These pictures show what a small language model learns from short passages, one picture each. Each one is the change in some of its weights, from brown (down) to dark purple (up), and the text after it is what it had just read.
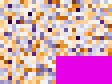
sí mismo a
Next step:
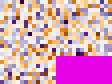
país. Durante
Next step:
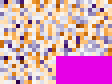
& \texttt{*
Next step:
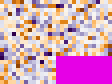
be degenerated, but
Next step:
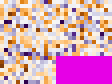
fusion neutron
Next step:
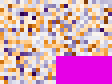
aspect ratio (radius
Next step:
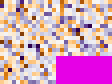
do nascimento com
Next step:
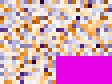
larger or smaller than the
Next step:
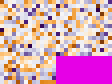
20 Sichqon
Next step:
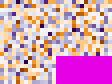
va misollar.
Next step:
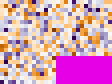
As shown in Fig.
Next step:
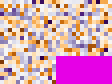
таклиф этиш
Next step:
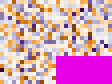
resultado una larga
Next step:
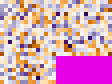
la actualidad, el
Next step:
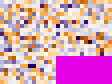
in medium and
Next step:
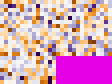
shakllanishi va
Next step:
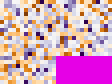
is changed by the additional
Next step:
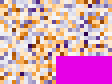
of the sky.
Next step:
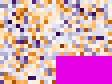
This work agrees with
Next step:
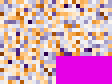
ich nicht meine
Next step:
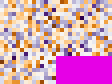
single-point time
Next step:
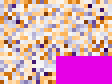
sostavi va
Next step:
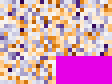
этот пролив
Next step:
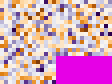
resolution computationally
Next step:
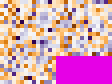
setup would yield a
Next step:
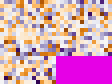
corona components are
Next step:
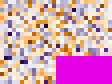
$l$ is a constant
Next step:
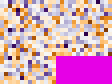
discussed above. However,
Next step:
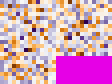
dari para transmigran
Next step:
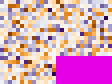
A/C LCR
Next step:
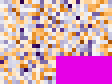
what we get from
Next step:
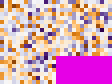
are radio-loud
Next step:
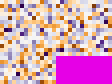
$|a \rangle$
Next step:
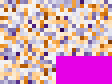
or not and we have
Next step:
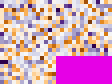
product that involves
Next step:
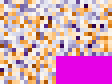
$\alpha$, we treat
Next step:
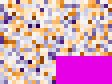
nutzbar zu
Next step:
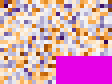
günlük ve
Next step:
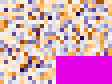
photo dioda,
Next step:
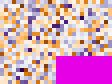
theories of gravity,
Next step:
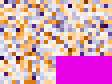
be useful for the
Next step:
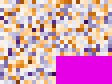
realizaron un estudio
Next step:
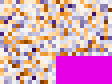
Robinson et.
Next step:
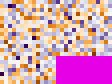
yasash, bolani
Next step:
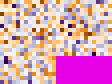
Confidence in
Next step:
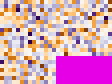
TEM grid. Figure
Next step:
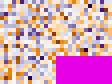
основні заходи
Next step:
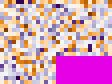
- Seguir
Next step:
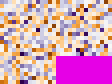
mass. In matrix form,
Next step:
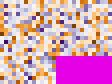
settings (such
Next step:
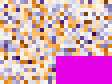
potentials showed:
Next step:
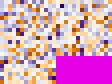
особенности, а
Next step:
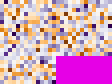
Maus Ziel der
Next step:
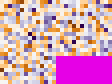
for the equations. All
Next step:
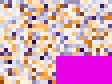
and briefly
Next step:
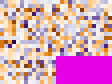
matrix for sub-code
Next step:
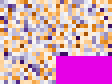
& Duke University &
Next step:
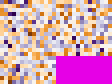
yoshdagi bolalar
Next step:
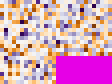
states are $\alpha$
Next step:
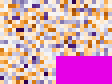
-1) Buyuk
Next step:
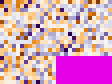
adgang til data
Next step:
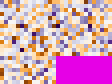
understanding of these production
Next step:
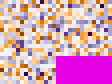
Again, the
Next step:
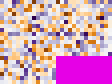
official opinion
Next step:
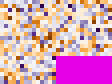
Milky Way
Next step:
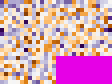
as much as possible the
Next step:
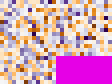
will illustrate some of
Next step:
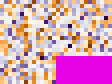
Figure 3(a)
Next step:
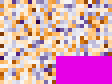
of the time-scale is
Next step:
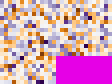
reconhecido pelo
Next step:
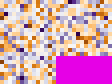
. \end{equation}
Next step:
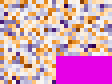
der thematischen
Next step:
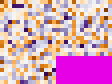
Based on the results of
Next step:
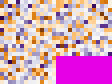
katta samara
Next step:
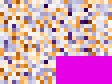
layers controls the
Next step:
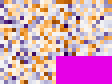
partir da lei
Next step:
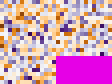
when all input processes are
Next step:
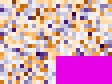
investigation of skip
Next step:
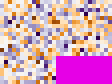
quantum computers.
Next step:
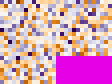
when multiplied by the
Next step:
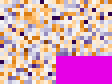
interactions can emerge
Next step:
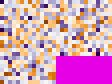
achieves the best performance
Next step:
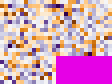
e apresentar o
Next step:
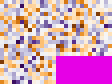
fluctuators is often
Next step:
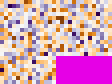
in all situations and
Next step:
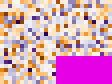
ibn Sino,
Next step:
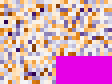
mampostería en
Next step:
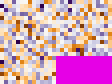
scaling fluctuations is
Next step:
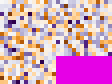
le modèle de
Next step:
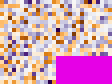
order terms are determined by the
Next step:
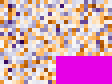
our model, due to
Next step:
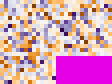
continuous line is a fit
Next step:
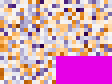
between these two regions.
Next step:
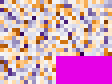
the broadly separated
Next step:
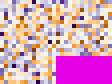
measure the wings of the
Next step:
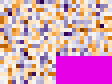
in five dimensions given
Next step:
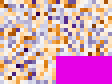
H-like Si.}
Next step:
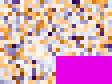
real poverty*)
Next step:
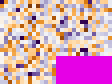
by stepwisely
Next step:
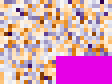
a redshift as
